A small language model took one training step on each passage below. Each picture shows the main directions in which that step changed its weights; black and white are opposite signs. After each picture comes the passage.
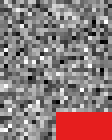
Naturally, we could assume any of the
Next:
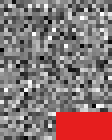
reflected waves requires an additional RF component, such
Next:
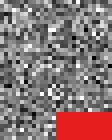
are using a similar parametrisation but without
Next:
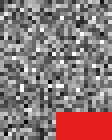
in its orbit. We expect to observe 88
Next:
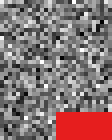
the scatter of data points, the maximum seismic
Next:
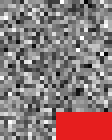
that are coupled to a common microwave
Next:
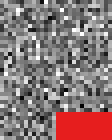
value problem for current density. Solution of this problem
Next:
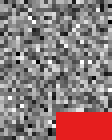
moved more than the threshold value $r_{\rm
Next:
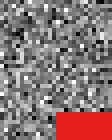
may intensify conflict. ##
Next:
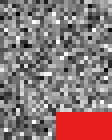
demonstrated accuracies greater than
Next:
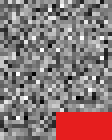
$\tau_m^f$ to represent the
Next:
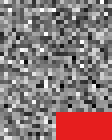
define the orthonormal Fock basis
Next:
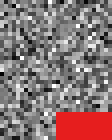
lead to stochastic derivations from the smooth evolution
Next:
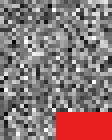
(lower) upper lying curves refer to
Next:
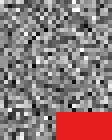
the investigation of layered magnetic samples requires
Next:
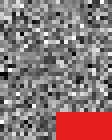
As a preliminary analysis to highlight the
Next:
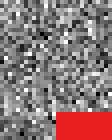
To improve the resilience of MRI image
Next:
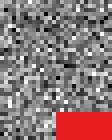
generated content as it is streamed.
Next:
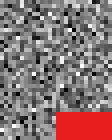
)$ where $e$ is the elementary charge
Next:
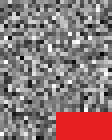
MFT equations. \end{abstract}
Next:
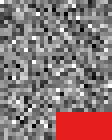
\newblock The win ratio: a new approach to
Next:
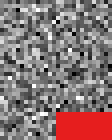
emotional responses and changes through interactive
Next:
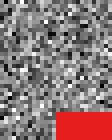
bottom half of the pillar. This result
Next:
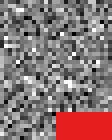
changes of the other Kondo peak. Thus under
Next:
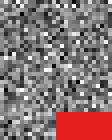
sets. Feature registration consists of three
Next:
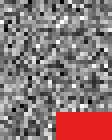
exponential term, addresses the observationally imposed
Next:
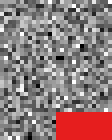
from neighboring dimensions. We maintain a
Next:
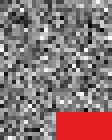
of the translation directions to form a
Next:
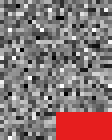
K.J. de Almeida,
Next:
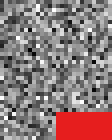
a format compatible with the RT
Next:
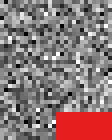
be compared to. LINEAR data can also
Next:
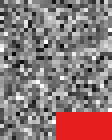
find in the Higgsino-like
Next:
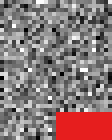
In order to further study this micromechanical
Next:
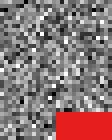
A Gepner model is characterized by a set
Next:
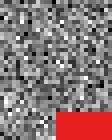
Especially with transverse velocity initially on
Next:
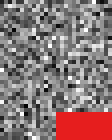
the effective coupling after averaging inflaton
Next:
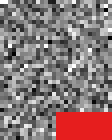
\in U_m \) as mentioned
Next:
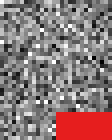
the literature, here we estimate it according to its
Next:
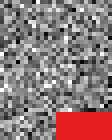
polydispersity exponent is a
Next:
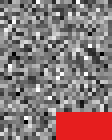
Fig. 1a) with the corresponding curve of
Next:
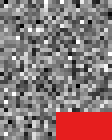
range $155\preceq E_{\gamma
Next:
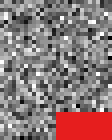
is known that within the perturbation theory, the thermal
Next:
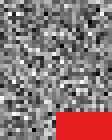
Li}^{4+}$ antisite polarons show
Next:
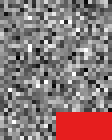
such as forced or decaying isotropic
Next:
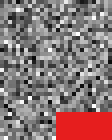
and $SU(6)$ sectors are given respectively
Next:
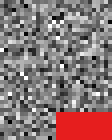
viceversa) of the polarization angle with respect
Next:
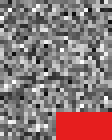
for photo-electrons and single photon detection
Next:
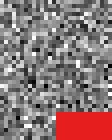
extends up to around a few GeV, though it
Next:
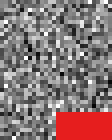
were informed by prior work on the parole
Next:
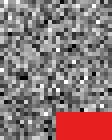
the Universe via the leptogenesis
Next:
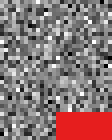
lie close to a LS periodogram
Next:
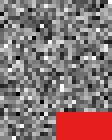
state preparation. To quantitatively describe the
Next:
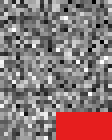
boundaries (II) and (III) can be
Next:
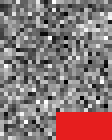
measuring the populations of very
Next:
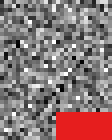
consider rotationally non-invariant condensates
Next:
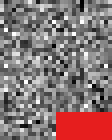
advances. Data visualization and data
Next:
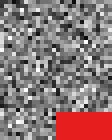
m2$) have been studied, working out
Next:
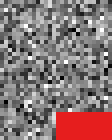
from jet candidates arising from noise in the
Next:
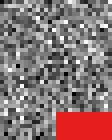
the mean of four types. We plotted
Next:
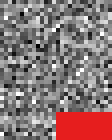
clear that in order to evaluate the first three terms
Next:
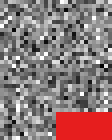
angular momentum sequences. Circles and
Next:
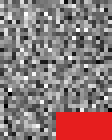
Laplace-transforming ($t
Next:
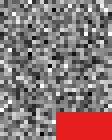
broken down to hourly consumption
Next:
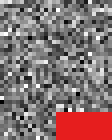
the detector. Further details on the Auger
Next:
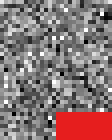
the molecule in the laser field according to
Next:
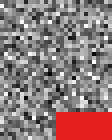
inherently small magnitude of associated $c$-type
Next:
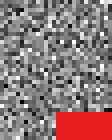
condition $\alpha>1$. It is fair to
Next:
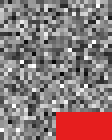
MEPED proton dataset was done by
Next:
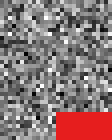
transformation with a static two-soliton
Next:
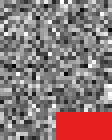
one processor needs to solve more than one
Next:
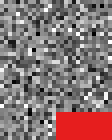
Supernovae} Recent
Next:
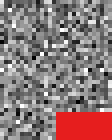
In this case the superconformal field theory has the
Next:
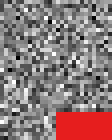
the $S^1$-compactification for
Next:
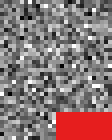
large tension arises between \cmd3 and
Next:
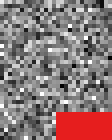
the distribution of translational lags for
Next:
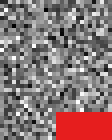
Bell inequalities violations.\\
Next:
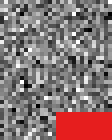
measurements. In addition to the above general picture,
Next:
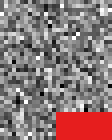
descriptor pairs with NHAC
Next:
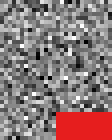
at 19.6 and 200 GeV and central
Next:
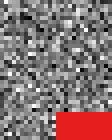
robust estimates of distance have been obtained for
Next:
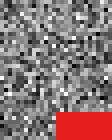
theory for assessing such unknown numbers, counting
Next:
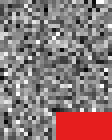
The rotational diffusion constant is kept fixed
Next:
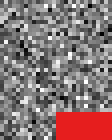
DECIGO, namely:
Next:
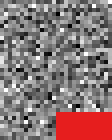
stochastic source terms, such as in a
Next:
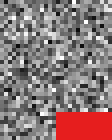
coupling $t_\perp$ is shown in the figure
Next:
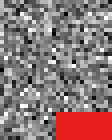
order to find the existing literature, we focused
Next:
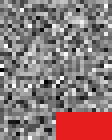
of the different dilepton-production
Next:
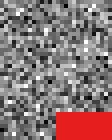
error by about one order of magnitude. From the
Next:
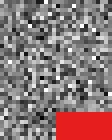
University of Virginia, University of
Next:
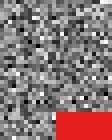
$f_L=0$, which can be
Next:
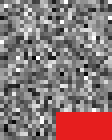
depleted region deep inside the
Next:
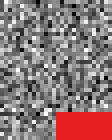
Science* (since 1956) |
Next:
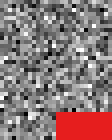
unchanged, diffeomorphisms
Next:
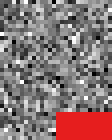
is imprinted in the trap positions
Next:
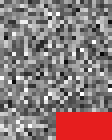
state. The material is strongly dilatant at the
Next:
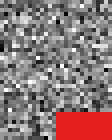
is different from backwards decoherence of the original
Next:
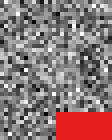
numerical range of particle density when the $\mu_{\rm
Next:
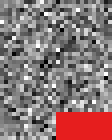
both smaller and larger than $L=22$. Note
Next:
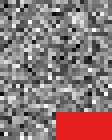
of a \textquotedblleft
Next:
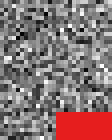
like electron energy loss (EELS) and
